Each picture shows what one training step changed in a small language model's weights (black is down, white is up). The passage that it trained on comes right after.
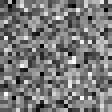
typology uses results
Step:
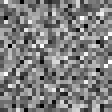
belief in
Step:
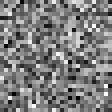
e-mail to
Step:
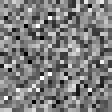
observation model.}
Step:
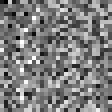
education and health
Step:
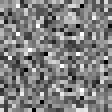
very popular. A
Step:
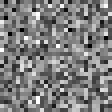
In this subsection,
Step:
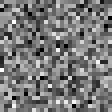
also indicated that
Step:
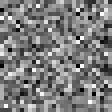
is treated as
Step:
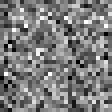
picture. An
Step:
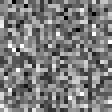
in the agent learning
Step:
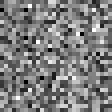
then the lensed
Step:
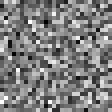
discovered in the
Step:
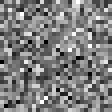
of the venous
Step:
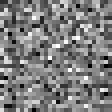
data points, no
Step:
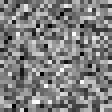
be seen what
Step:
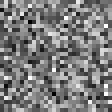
publications in
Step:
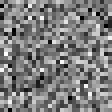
also supported by the
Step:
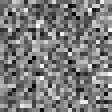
its identity.
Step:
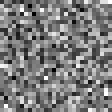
each optimized case are
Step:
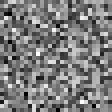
identification. The
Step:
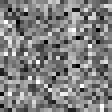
Measurements were
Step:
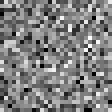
\frac{2 i
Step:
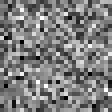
mixture at
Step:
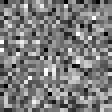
top right and
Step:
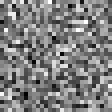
figures of
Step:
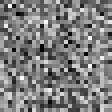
include the discount
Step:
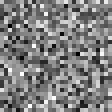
achieve rational
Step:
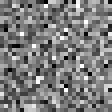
two aspects.
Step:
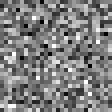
analysis for a more
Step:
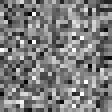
through which there is
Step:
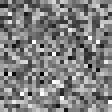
to generate many
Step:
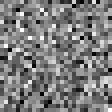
more relevance
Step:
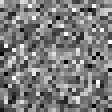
specific adulterants
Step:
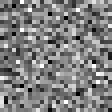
the environmental
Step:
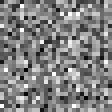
case of low temperature and
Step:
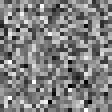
Institute of
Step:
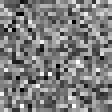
reduce the number of
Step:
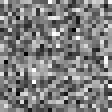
localization can be
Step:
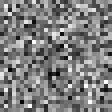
is shown in Fig.
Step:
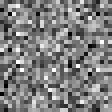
Sci Numer
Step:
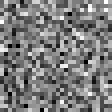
with each other, but
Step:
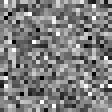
shows that more oil
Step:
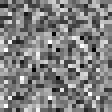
to improve the
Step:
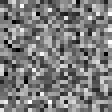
with superconductivity
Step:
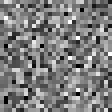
the Fisher information
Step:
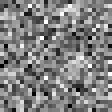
the elevated
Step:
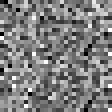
perspective of
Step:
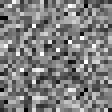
of the wealth of
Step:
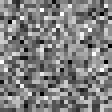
$\teff$. We
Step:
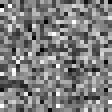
some of the features
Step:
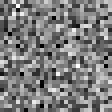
analysis needs. }
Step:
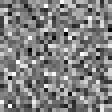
mounted side
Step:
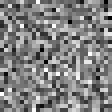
evaporation of
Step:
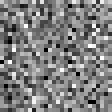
peeling of
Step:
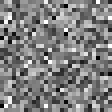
extensively used
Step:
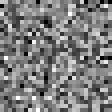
but also in its
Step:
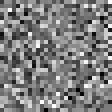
the orange
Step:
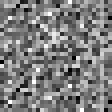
zero rate of
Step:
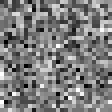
the positive association between
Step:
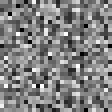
unchanged because
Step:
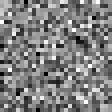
can rise to a
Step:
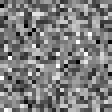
of the computational power
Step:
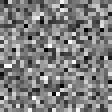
properties of many model
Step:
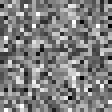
particle of the
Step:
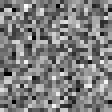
the same trend
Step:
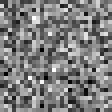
help them in
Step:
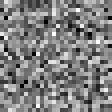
electrons in a
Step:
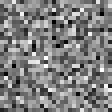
oscillation of
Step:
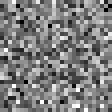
molecules are
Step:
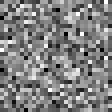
nuclear region then the
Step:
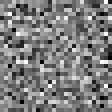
but not assured
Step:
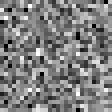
process. Education
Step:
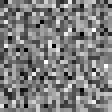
was about 11
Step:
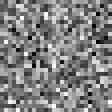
a wide number of
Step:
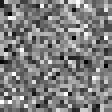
simplified the
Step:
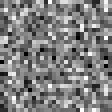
depends, of
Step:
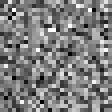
requirements throughout
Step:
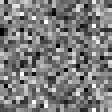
twice as
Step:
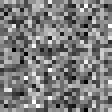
have no?)
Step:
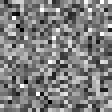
obtain a specific result of
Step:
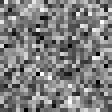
formulas, we
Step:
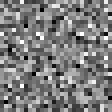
parameters $\alpha$ et
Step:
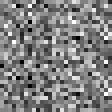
poses the final
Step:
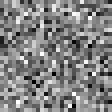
Shan K,
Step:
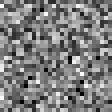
the phase $\chi$.
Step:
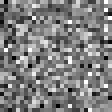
media of organic
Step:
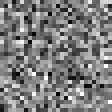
and the use of
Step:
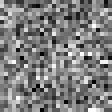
name but a
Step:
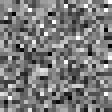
activities would
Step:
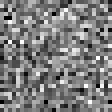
one has to analyse
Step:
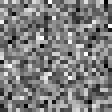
in 1D local,
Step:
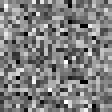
Examining The
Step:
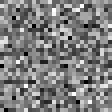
coupling errors
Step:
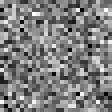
4 shows the median
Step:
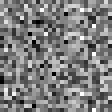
32m have shown
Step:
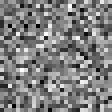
comforting and
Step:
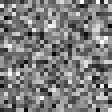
sparse GP
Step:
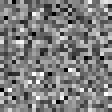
and range of their
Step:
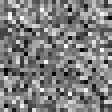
content based on the
